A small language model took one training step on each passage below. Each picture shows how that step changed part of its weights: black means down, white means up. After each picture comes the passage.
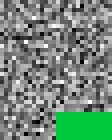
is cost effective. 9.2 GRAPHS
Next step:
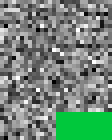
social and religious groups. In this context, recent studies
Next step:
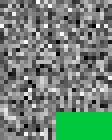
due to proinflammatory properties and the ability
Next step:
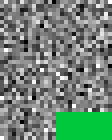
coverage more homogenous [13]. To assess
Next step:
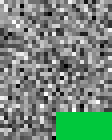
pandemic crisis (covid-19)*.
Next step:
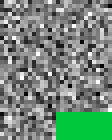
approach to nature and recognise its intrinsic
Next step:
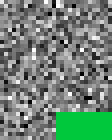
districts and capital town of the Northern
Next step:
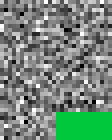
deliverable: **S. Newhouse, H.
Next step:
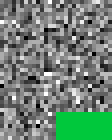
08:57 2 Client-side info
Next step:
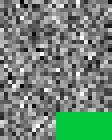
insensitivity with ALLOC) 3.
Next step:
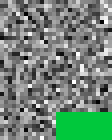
frequency of the KPIs allow us to conclude
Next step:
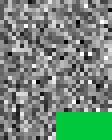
you need any additional help you can call out for help in
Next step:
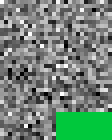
of the CPU which has multi-cores.
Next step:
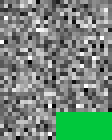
21 Rental Value of owned Land
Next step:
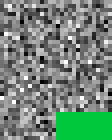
solutions have capabilities to match students with field educators
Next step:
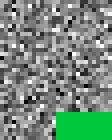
studies. REVIEW UPDATE
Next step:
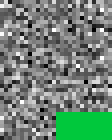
48 cases of which 26 cases were predicted as normal
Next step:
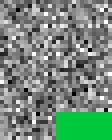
yarns in the circumferential directions
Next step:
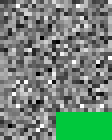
in helping supermarket officers and
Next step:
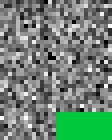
Learning for Classification of Nighttime Images
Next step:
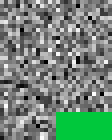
aims to is the re-usability of a lesson
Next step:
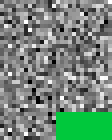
of workers employed in informal segments of the
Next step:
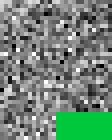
protocol [11] that can establish, modify, and
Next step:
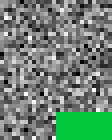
IR spectra were recorded as KBr
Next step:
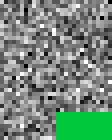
\quad (3.5)$$ The representations produced for
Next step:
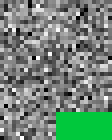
we found that: The electrocardiogram showed
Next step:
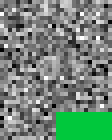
of silk are required in order to improve
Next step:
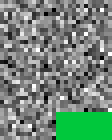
are from Cross-River, Benue and
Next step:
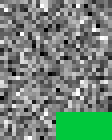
- 7 Successes - 55 Failures
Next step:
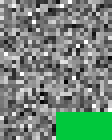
transformed to create particles with m_0 and all
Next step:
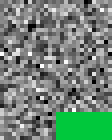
constructors and, for reproductibility
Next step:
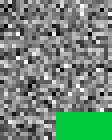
a nation depends on the rapid industrialisation which
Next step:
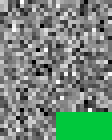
of confidence in the correctness of the fine
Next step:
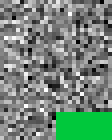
to mentally conceive of it and therefore
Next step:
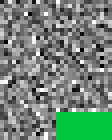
more than 3% of the forecast error in economic
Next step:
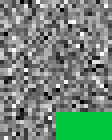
the official Community forum, which is structured
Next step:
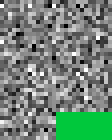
The transverse micrographs of Ti-25
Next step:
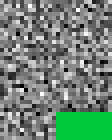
do tend to know each other’s e-mail
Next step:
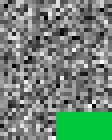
which can be used to adapt the reconstructed
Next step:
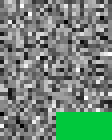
results demonstrate that the manufacturing phase of the
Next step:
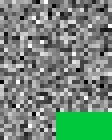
score of each candidate is produced as a linear
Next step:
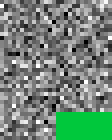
Isaac’s Set Tes;
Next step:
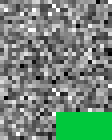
main objectives, activities, events, achievements and results.
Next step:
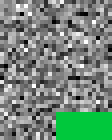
cm ⁻²) Film thickness (10
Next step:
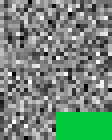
has remained largely unexplored. In this
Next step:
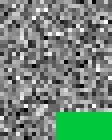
area of green spaces will reach 2.5
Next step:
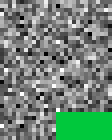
strikes.² But is a
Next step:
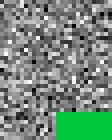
and forty Ross male chickens in heat
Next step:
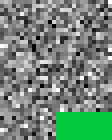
including reduced water usage and environmental impacts, production of
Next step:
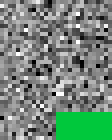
of the text analysis results we formed groups of very similar
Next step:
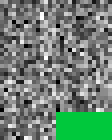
DIAGNOSING EYE
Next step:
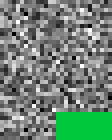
V. 2018. On the Staphylinidae
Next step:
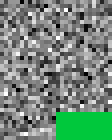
submarine pipeline with outer diameter
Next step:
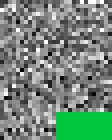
Sacrifice value. This suggests a
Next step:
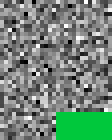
increase in the path of transportation of material particles along
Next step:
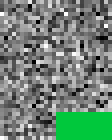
the scalability of the algorithms, since the number of
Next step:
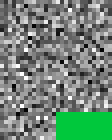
then at the Penticton Radio
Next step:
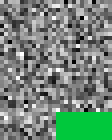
radar to improve the fire control performance. Six
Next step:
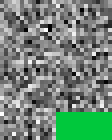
2017 to 2021. The study highlights that, among
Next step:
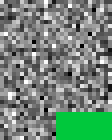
around mass, but each energy of mass m_n just
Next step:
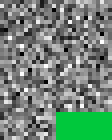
contradicts the ethical teachings of
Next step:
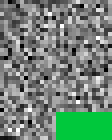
of Figure 3? It would allow the reader to see
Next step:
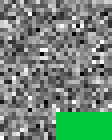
literature. Also in this story, the
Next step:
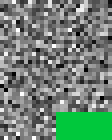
λ' is the required Eigen-value
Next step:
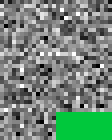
be used if the folder structure is different. -
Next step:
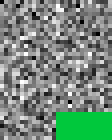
[0, 4]$. Generally, we can
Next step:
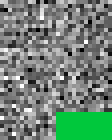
and Junior Researchers. This report
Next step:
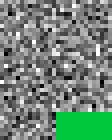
the average of correct recognitions for all time steps each
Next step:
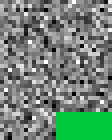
bending loading process. Vacuum
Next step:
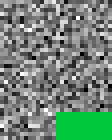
theory of UTAUT2 models with several other
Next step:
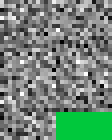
-Madagascar Relationship Tapash
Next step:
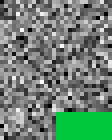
Copyright of this article is retained by the
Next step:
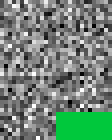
Method; AccelSquare; acceleration.
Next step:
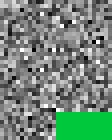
design control and signaling algorithms in the interaction of technological
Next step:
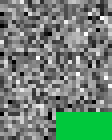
Thin-Walled Structures,
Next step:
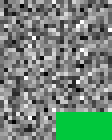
peer feedback; audio recordings provided
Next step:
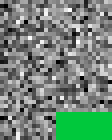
the impression of continuity"*. In order to
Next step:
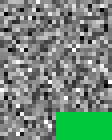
with high reliability, getting the typical score found
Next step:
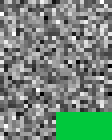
thousand, while until $x =
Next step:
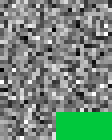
Q&A from the stakeholders about the solutions demonstration
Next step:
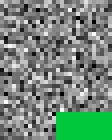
The Nursery is located in the Goudi
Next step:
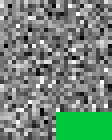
can go out of control, at times.
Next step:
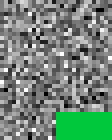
to extract trees from high-resolution RGB
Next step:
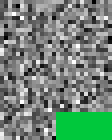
model”, and the combined model. The classical model of
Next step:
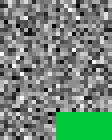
important for the researcher to follow the basics to ensure
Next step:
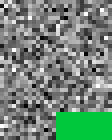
harmonized on seven-point
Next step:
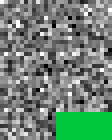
knowledge into understanding. Efficiency is of primary importance in energy
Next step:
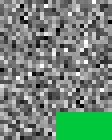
them are spreading globally and affecting different
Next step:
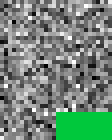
software development practices, and system architectures. Findings
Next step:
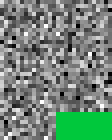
In [9] inverted-F
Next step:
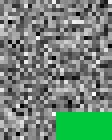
controlling weeds. Yield was statistically at
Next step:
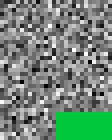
carbohydrate restriction,
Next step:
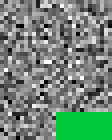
slow-wave sleep. Thus, if
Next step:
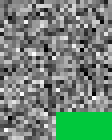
industry trends that are expected to influence the importance of
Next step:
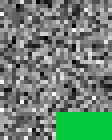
from Table 4. Based on Table 5, the average
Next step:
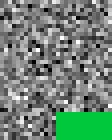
of the examination again as foreign bodies
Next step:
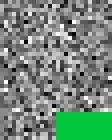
leaf shape through other GA signaling components and
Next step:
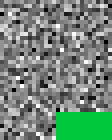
and when they are well developed, these become the source of
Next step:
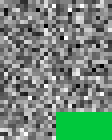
based on the numerous openly available web services
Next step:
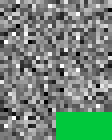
technology – related events/ journals/ etc.,
